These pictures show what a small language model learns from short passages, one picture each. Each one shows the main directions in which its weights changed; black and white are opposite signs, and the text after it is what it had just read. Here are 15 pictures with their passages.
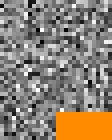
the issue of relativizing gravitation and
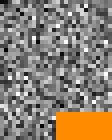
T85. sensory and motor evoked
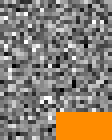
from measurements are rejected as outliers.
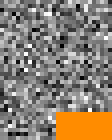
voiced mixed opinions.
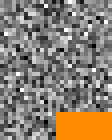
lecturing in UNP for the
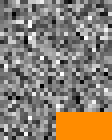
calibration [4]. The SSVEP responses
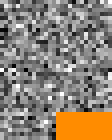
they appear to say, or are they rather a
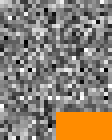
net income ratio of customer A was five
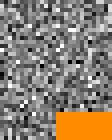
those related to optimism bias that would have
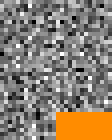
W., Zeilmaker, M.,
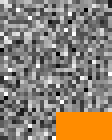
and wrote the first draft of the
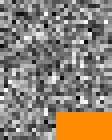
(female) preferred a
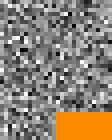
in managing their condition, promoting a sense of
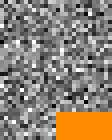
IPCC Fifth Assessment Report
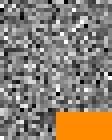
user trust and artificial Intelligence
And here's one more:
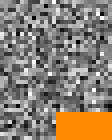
both methods showed excellent colour fastness
